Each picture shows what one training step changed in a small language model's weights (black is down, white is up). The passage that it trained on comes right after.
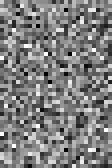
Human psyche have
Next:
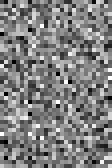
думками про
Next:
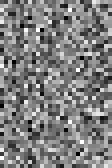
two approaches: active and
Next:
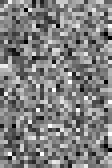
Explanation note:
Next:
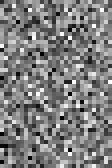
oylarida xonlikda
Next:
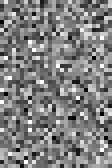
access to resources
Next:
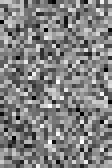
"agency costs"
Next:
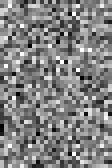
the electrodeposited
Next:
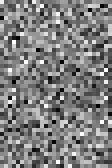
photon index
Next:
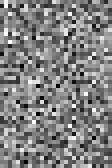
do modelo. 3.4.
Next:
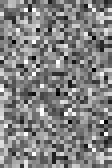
в основном
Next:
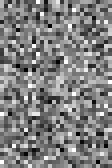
Educational Administrators
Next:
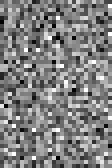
Saudi Arabia
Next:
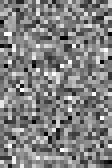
the beginning of a
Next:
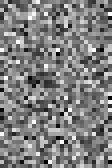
її кореляції
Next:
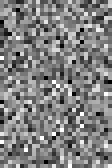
the material itself, the order
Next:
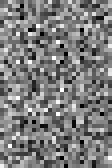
de cada ambiente de
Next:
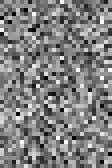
и считаю его
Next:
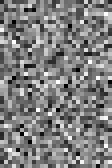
and common challenges to
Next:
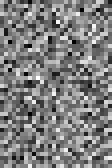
qatnovlari asosida
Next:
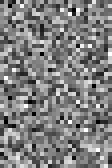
série histórica,
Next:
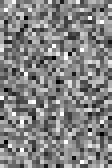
señales confusas para el
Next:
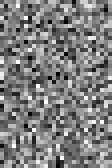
scenarios is memory
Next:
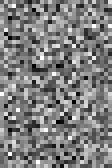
nota de color, para
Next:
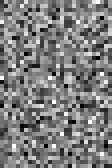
identified during the frequent
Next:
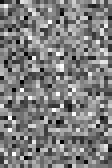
therefore she makes
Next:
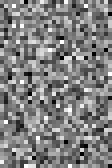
la IA, reforzando
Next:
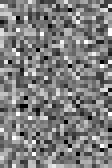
terminologiya maktabi
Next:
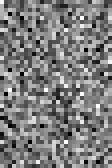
umumiy leksik
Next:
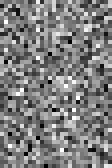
reviews and the most
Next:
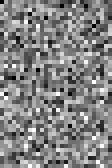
Resolución 377 de
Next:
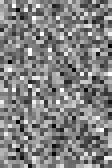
comunidade, com quem
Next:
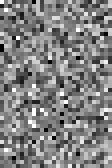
& Marafi M.
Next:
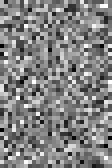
to confront. This
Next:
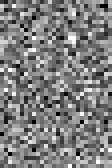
surface of the cranial
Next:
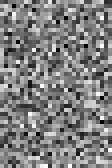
of public-private
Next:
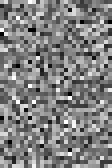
или тепловой
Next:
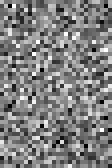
Trauma A1
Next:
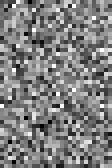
children with speech
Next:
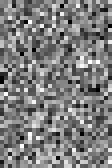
did you like the
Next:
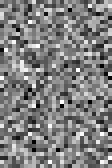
constant from quantum
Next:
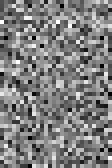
in support of outreach
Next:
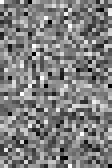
*Tin Plating in the
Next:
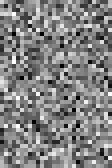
and mental health services
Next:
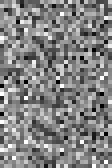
que para mí la regla es
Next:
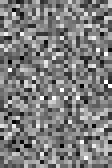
or more sources,
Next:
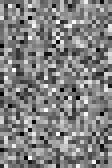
harm or disrupt
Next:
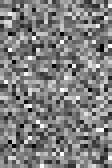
side. It shares with
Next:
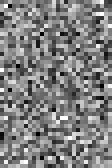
importance capitale parce
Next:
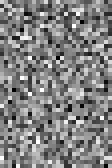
are significantly reduce. In
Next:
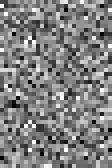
of nutrition in
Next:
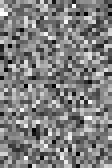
reżyserzy i
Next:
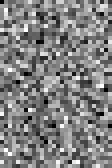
(upper panel) and
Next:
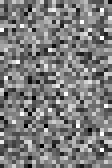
числе через
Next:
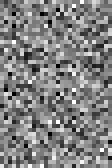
storage in stationary
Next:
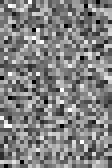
una cuestión más
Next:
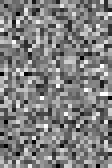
and manual handling of
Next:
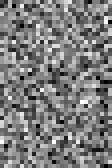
Studies Center Research
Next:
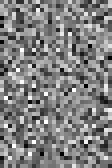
to the introduction of
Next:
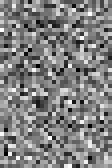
ginam tufayli,
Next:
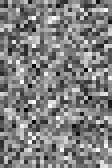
TO SOLVE
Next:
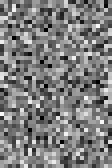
is in Chile, where more than
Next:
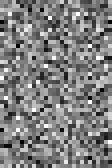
ubiquinone, is
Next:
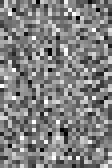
students who have goals for
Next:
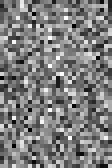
Sponsor signatory
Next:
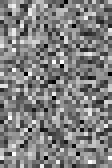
ko'zda tutilgan
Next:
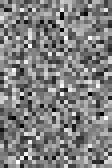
river flooding,
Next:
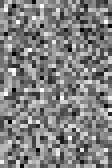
so that all EELISA
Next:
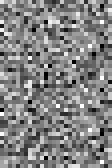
инвеститори и
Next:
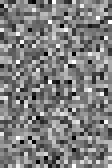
Маъмурий -
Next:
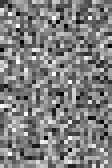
o mínimo de
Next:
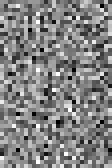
then, there have been regular
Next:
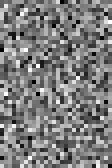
le biais lié à
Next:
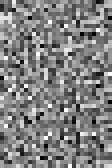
considered potentially preventable
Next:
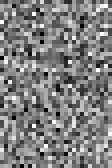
znane stały
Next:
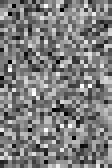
discussed the results,
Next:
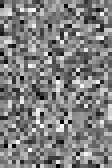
teaching-learning strategies
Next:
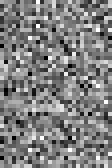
The mean values of the
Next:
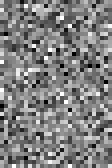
Chiappini B,
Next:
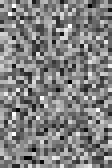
(Buniello et
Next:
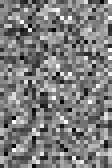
ionic strength
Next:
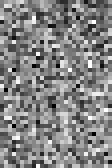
Steel Frame
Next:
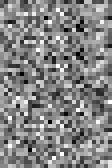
nutzt, aber
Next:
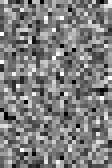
by diversity and variability,
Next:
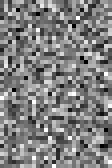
the construction industry has
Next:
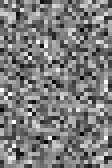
that the objective of these
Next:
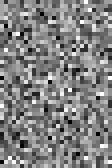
ioiôs com menor
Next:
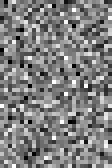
the effect of Brinkman
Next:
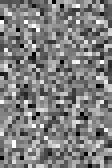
electric power generated
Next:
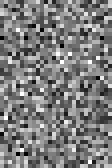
a process used to turn a
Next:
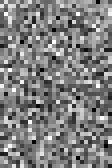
5b show the recovery
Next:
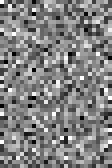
и удержания
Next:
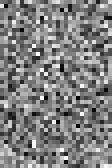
Morden technics and medical
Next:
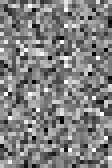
la puntuación media
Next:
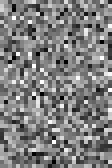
aan ingrijpende
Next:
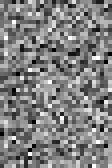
Indigo Dropwing
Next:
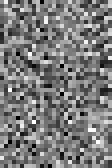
by age groups. The
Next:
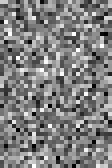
standard variation of 161
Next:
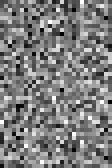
correct responses
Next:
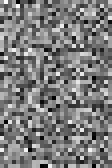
e com o outro, na
